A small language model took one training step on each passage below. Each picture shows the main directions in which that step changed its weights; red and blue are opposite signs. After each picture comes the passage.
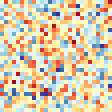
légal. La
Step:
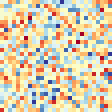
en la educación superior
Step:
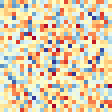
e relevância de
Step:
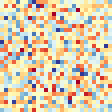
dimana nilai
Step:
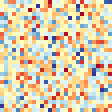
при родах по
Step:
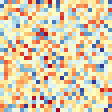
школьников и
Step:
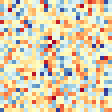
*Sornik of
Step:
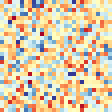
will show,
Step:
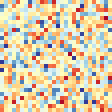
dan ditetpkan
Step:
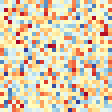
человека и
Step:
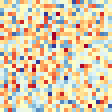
por exemplo,
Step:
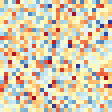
a intenção de
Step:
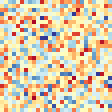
disso, mais de
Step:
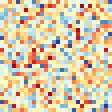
(равно как
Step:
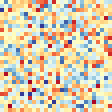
ekanligi bilan
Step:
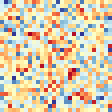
axloqiy va
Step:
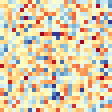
pode ser identificado como
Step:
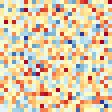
asistencia en
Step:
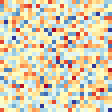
Esses estudos
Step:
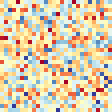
uma sensação de
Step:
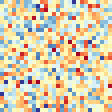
Education: New
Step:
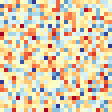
Agama Islam
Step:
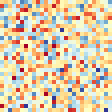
учун қорга
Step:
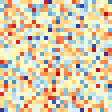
conforme a
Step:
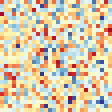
el metabolismo
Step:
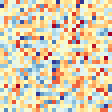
tem impactos positivos
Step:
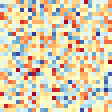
de editură
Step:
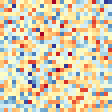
Sumandi yang
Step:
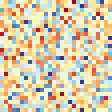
fanlari doktori, professor
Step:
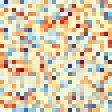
determinados y relación
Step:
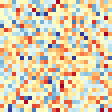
baik yaitu tidak
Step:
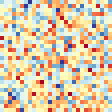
os autores para
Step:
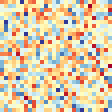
zowel in het
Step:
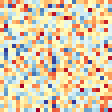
de la base de
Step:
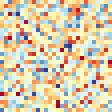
een verlaging
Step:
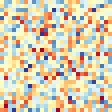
su metabolito
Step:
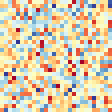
lo único que
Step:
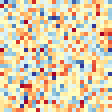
осадка и
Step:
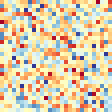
di rimuovere
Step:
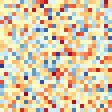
contratos de
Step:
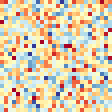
плечах с
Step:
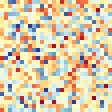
importa antes
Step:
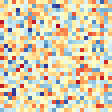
können. Dies
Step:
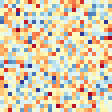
различия в
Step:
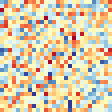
значение принимается
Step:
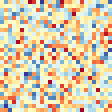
до публики,
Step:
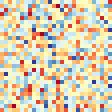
é blindada
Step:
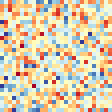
کتب کے
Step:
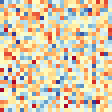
Perfil dos
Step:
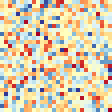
шкале от
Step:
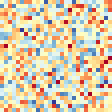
на обучение
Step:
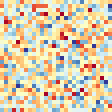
singing. –
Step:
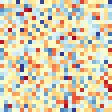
собственное значение
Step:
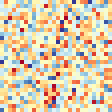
bin Abi
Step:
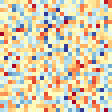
los indicadores usados
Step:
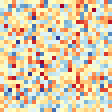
(20) mit den
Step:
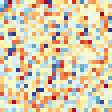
olgan holda
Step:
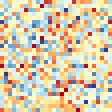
ha più
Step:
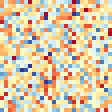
un principe
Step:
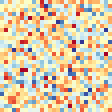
prix, bon
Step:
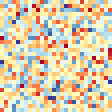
Presidente da
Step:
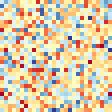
й іншими.
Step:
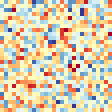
of values and that
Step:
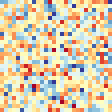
ser identificada por meio
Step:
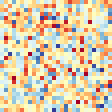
Nesse sentido,
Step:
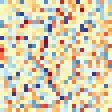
построения при
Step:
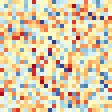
the distal end
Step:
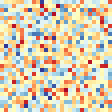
obtenida, le
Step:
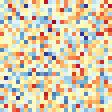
evalúan los
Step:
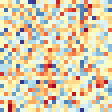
to'plami bilan
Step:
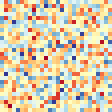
Jalan yang dapat
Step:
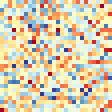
ubicó en
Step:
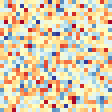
La señal de
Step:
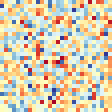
e sonoros nos
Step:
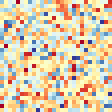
дослідження: –
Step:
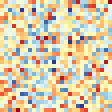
renhida e
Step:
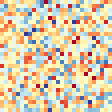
os limites
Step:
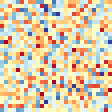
général et
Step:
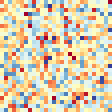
tarzida turgan
